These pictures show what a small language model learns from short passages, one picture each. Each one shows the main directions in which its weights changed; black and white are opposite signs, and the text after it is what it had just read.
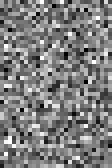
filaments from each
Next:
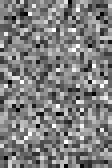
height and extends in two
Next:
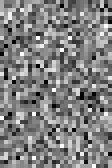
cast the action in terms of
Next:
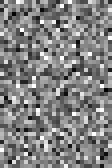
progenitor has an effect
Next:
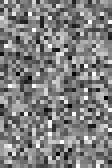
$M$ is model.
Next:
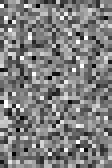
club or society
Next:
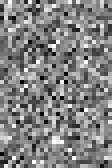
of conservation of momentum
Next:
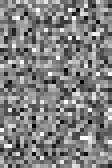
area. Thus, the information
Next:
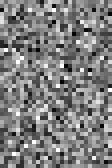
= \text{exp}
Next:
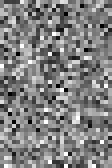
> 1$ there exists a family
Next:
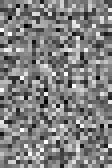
in the Planck cell:
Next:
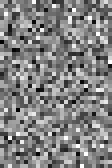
way is not a differential: its
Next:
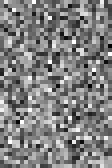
the module $M$ is
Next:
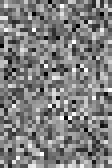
when supported by efficient financial
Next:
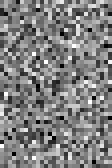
is the best story so far
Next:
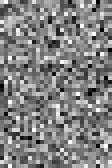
Moreover, we explain a maximum and
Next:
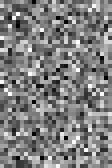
multiple 6G functionalities.
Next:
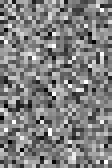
total employee compensation as
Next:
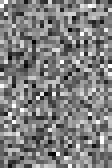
because we will always have disjoint
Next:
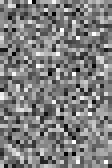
measurement. As a consequence the
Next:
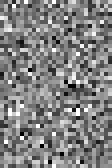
referred to as an upper
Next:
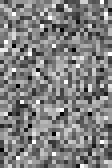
data repository. The
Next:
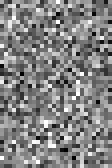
to an increase in aggression
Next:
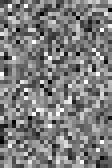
\end{equation} Since
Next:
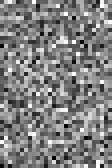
Then the weight of $A$
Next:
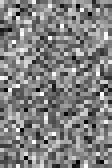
obeying the rules,
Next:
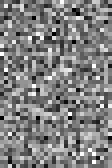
irregular or partly
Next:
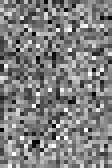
is the rest length of the central
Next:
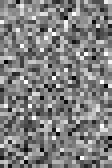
high probability that the released
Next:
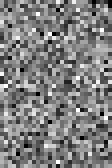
\vskip 2mm \noindent
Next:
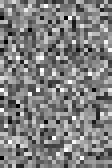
one after the other with an interval
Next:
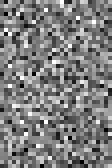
there has been a growing interest
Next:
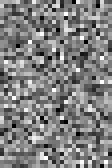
therefore by standard ``universal
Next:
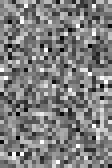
i) ASR systems are
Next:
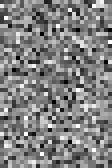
through belief propagation
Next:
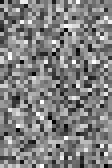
: **V**isualization
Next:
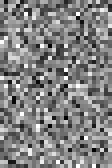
bound. \end{proof}
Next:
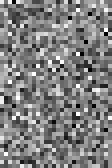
The Registry stores
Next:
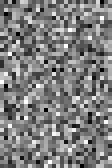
two dimensions, if the domain
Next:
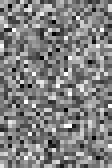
\ . \end{equation}
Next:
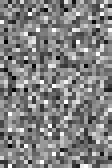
activity is responsible for the
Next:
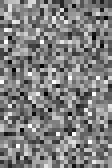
each other frequently. They
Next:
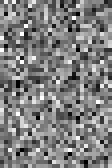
The other terms noted above are
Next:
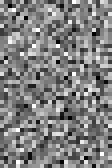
its dynamics. Bearing in
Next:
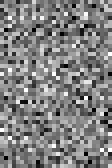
If the quality of education in
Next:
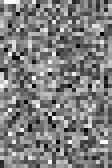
switching sequence as given
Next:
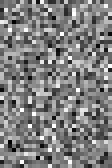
inlet air's temperature is
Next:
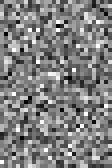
Jan Aushadhi
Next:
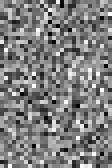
is injected in the
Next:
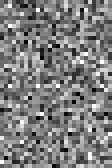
L_{\rm Edd}$ is
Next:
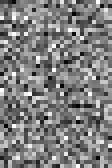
cost function with respect to all
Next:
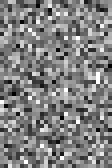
Top-$k$ accuracy
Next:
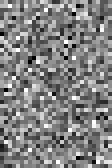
less complex counterparts
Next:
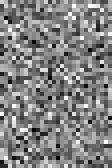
Objective (as far as
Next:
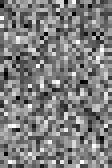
we should mention that by
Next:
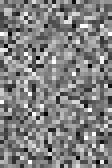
by the current rules of the
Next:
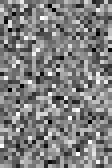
Tp-e interval,
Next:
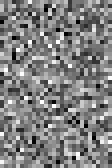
\to \infty$, however,
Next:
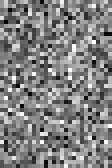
normal images in Chest
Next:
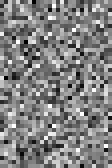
The interviewee has an explicit
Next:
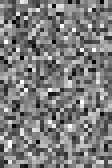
Changing Face of
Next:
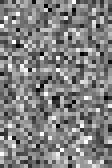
follows by applying the functor
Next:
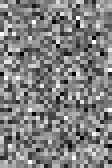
bibliographic studies directly
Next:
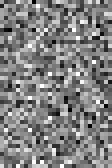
$\mathbb{S}$. Then
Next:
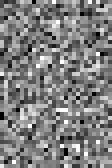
and $F(\zeta)\in
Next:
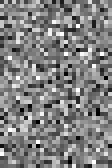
range to applications that can support research
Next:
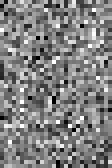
we denote the product of a sequence
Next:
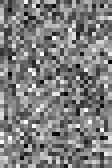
of the blue and white
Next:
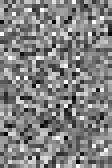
reflection channel is not described
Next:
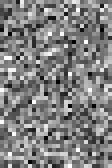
zinc oxide the
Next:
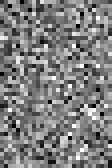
F, Zabolian
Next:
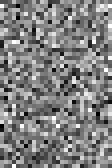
with the Sontheimer
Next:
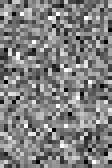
her ethnographic
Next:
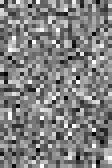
This is a contradiction to
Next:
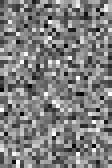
$\left [x\neq
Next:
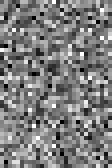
educational sector and different
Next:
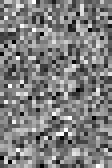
$\Theta'$ can be partitioned
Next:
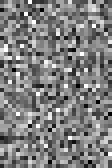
To place our contribution in context:
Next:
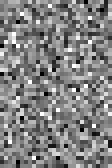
walk-off for
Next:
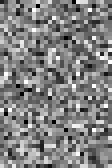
Stellar\\ & Mass &
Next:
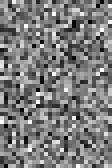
one-one correspondence with
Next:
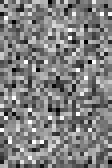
intensities can be now
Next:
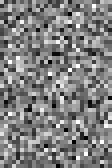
Concluding remarks}
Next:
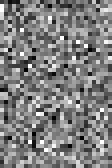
membrane separation of
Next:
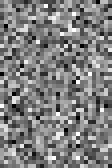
to get married but
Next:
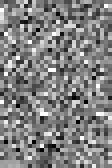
mainstay of treatment of such
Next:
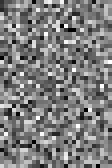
with any procedure, there can be
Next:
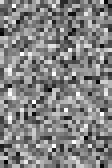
the disappearance of the
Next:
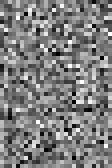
gives a stratification of
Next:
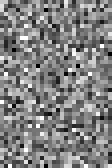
we include the turnover since
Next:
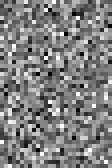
can cause extensive and
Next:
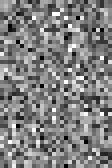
the anticommuting
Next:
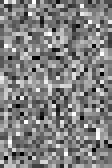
$W$ is a rank
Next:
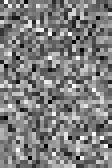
can limit production at more
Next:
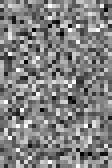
of mass $m$, converge
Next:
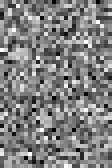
and higher minimum. Later
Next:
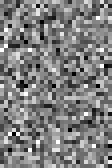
and/or the external potential
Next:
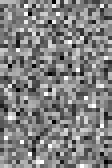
interest of the company which on
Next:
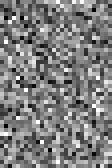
non-rotating black
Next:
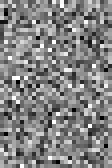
non-linear behaviour is
